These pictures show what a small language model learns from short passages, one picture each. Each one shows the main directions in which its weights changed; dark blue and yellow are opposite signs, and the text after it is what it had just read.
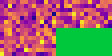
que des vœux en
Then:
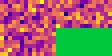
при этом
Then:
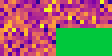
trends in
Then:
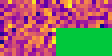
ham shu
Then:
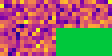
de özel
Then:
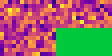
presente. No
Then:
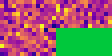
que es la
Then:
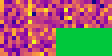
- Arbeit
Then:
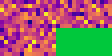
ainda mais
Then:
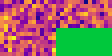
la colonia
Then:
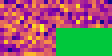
se jasno
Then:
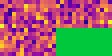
de DCA
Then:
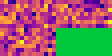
nombre de
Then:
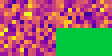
A busca
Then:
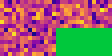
bir xil
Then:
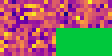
to changing
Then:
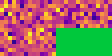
é algo que
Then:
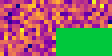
m o a s
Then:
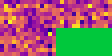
en sus modelos
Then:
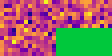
fikr va
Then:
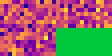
and survey
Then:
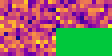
Пер. с
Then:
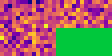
/ Poor
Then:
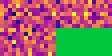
va uslub
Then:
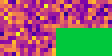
the number
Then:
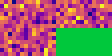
was a
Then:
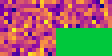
la producción
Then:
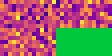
informação e
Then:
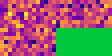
og mod
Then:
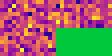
à formação de
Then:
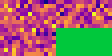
assim como o
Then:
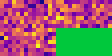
es así
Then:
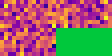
de Molina
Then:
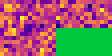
por estudos
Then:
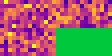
intervenants du
